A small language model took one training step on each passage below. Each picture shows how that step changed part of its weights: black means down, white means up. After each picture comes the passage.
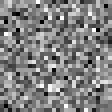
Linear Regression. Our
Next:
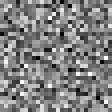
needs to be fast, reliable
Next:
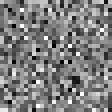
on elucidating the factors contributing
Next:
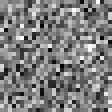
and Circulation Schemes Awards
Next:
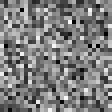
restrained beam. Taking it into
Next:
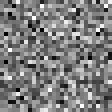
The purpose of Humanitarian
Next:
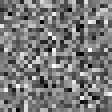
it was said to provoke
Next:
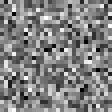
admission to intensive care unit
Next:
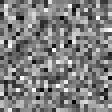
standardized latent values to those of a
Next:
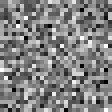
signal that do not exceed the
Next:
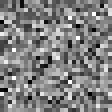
proposed earlier having their own specific
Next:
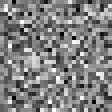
happiness is only achieved when people
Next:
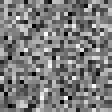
impact drag characteristics. These changes
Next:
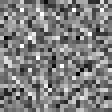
of flexural wave energy is
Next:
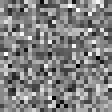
of Virtual University and
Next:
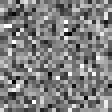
**BBM biodegradability**
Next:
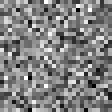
or poorly understood. The main
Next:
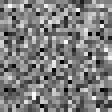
I., ²Aktamov
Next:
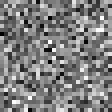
layers, comprising the
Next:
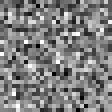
model to the data is minimized in the
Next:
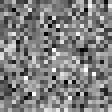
is incidentally diagnosed
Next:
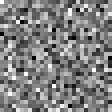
analysis was performed using a Quattro S
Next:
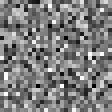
toward promoting children' wellbeing with
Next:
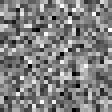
chiendent*" (my
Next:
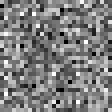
and (1). The constants
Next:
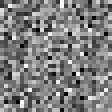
toxicity (Fig. 1). This
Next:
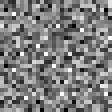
genus *Candida* are
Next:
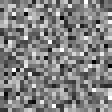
features four identical
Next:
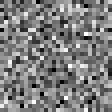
The section on Background and
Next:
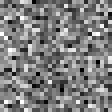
theory of interest rate. They are all
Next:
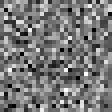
J. Syst. Evol.
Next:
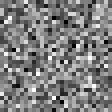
in characteristics. This is one of the
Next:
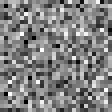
for a term which may extend to two
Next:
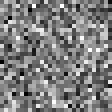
content on Reddit in shaping
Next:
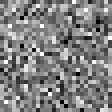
Patient non- compliance:
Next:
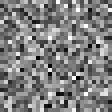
challenge). 2. The Dataset
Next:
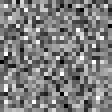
days post fertilization.
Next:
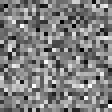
nature and dramatic consequences of
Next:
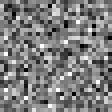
as Si-O bonds are not
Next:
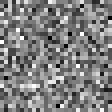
in the various foods and food products produced
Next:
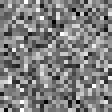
the Above-the-Net
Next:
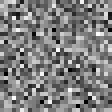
a percentage variation explained by
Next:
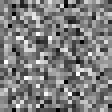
maintain normal thyroid function in
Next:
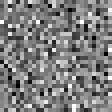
the accounting sector. Cloud
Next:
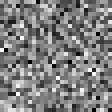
bring customers into their store
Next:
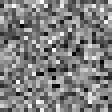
stock returns may depend on
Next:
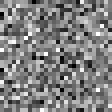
matter (50-90 percent)
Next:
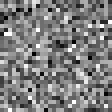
effect of electronic-strategic
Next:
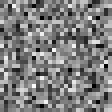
about it, how we should respond to it,
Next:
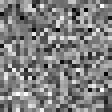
North Africa, 10 and
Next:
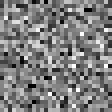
apply for employee housings and
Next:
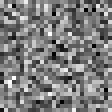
this study are notably higher than those observed
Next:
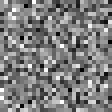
positivity of the generalized translation
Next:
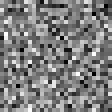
of External Relations. These
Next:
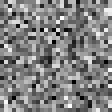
After detection of radar
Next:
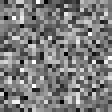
property ranges, and materialization of
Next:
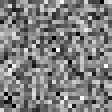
the stock option is set to
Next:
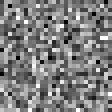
the value of new information. By
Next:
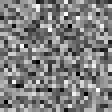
an intense Thelper1
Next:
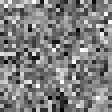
meat and dairy products.
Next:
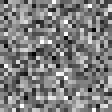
Recognizing responsibility for
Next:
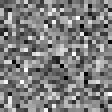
recognition. To achieve the
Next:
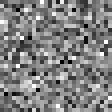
microorganism and soil ecology
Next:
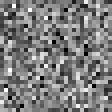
an algorithmic interface.
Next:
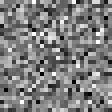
2011. The disaster management in
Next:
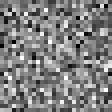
South East Asian countries and
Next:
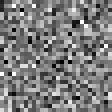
such as licensing bodies,
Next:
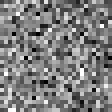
electrical resistance of thin
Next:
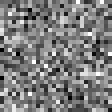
et.al (ed), Thinking
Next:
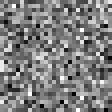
confidentiality of documents that allow for the
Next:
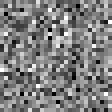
conclude with an agreement that it
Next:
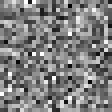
indistinct black striations in
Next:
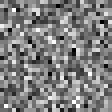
climate, soil, geological and
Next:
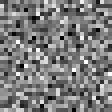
of evidence syntheses is that
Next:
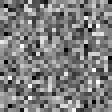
using the I^2 statistic³².
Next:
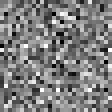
progress in fabrication of a
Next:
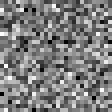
plant growth. The combined effect of different
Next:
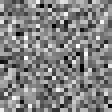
slow reader because of the need for
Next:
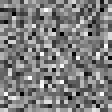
ha⁻¹), straw yield
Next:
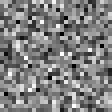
subjective human experiencing and human values
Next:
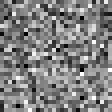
underlying symmetries of the
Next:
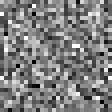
both the performance (shown in
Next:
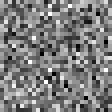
acts as a coordination modulator
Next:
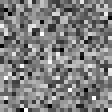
a question that was asked about the three
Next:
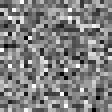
from the FAIR Water community.
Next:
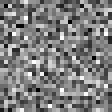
early as 2018, a survey of
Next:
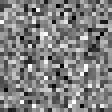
secondary chord does exist. The overall
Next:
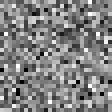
all used to evaluate gastritis
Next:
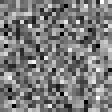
Mises yield condition. The
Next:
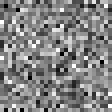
not have the *bandwidth*
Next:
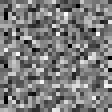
trend. Log-Log
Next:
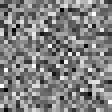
services and solutions and in demand of
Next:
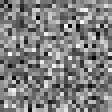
their children and grandchildren by
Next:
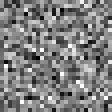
and (2%) fell in the category
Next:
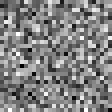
goal is to explore the potential of
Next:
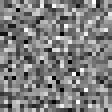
site) (Fig. 1). The focus
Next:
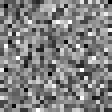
“I made a remark on the
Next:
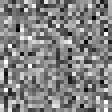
of food aid as emergency phase,
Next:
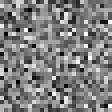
negative outcomes for science and
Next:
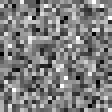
in time, invented characters. It
